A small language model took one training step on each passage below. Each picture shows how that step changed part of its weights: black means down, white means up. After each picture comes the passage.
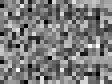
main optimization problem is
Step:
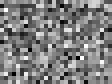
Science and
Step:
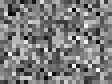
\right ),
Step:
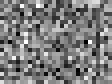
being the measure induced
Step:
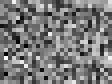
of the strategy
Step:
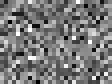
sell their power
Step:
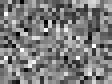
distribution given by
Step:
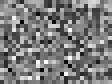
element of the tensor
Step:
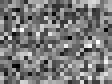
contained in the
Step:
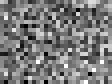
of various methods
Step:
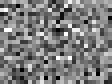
We now wish
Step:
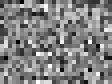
following finite time
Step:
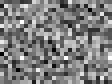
diagram above shows the
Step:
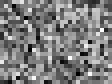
the points of
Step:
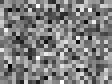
as dotted
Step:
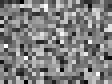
following results.
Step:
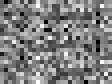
plano de
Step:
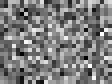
are roots of
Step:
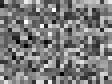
continuity of the
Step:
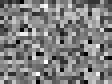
following identity holds:
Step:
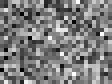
are not sequentially
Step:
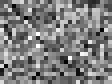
the polynomials in
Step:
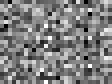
very comparable to
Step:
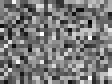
of nodes and
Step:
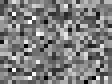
target category for
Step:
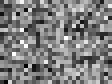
\Sigma Y$.
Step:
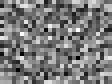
study the behaviour
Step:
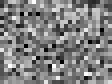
$ one can find
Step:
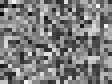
In other words,
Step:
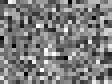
graph having only one
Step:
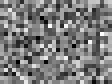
vectors are given by
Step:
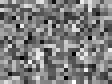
Then, in terms
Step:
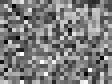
the intersection of the
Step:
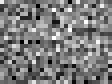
$G$ such
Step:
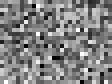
for the function
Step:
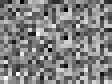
true for all
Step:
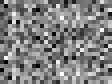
R \sigma
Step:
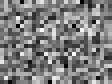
arbitrary, hence
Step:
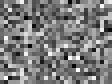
preserve both the
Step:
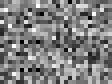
$ n $ there
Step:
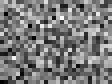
of arities
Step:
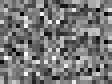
pour $v$
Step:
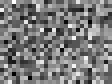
in the paper and
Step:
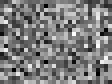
can not be
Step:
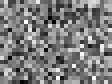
equation from these methods
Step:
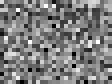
Let $ T
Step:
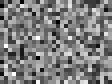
unique maximum there.
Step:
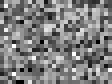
any $ x
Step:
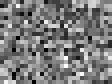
have size at most
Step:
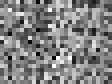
we see that
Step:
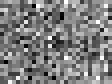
for a deterministic
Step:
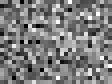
$C$ will
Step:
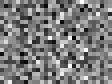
bus i and
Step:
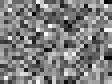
cases, Lemma
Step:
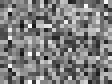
other words he
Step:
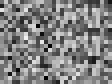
follows directly from
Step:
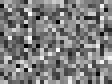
this way here,
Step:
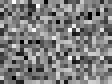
$p$ in
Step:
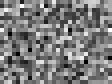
form and with
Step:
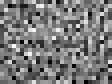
and $G$
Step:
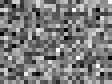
Figure 3 is that
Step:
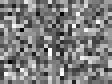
residue field
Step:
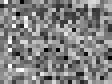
$, we deduce from
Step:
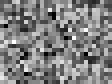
a characterization of
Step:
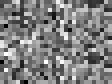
a cycle function
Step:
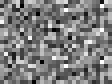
is highly
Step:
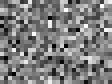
discrete moments of
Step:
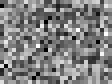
transformations in
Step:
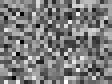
\`a des conditions
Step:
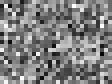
Banach space
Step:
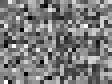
linear duality,
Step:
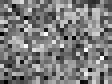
the notations and
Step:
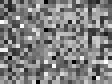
to say that
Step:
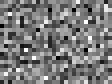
which token
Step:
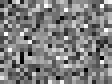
is implicit that
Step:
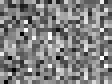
and a sufficient number
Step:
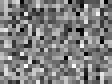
(see for instance
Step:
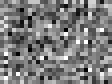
order with all
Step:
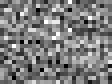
$M$ has
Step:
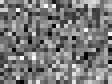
Let $G$
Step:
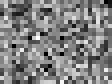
as well as
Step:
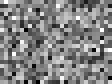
X$. For
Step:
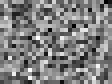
well as 65
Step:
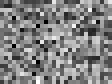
property, see
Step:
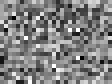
representation $p'
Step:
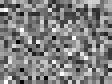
We partition the
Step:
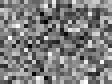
current groups, the
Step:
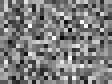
at $(\bar
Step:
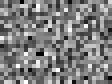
convergences hold
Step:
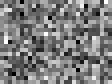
types (3)
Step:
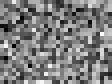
of finite energy and
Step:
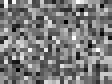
through the variational
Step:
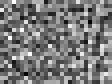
in the right
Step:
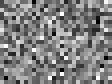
done. So
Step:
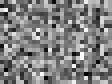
The results of inverse
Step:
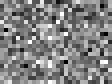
vertices or an odd
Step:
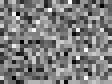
$p$ distinct
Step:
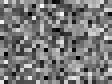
on a suitable
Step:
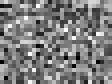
Thus it suffices to
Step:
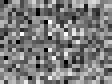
is adjacent
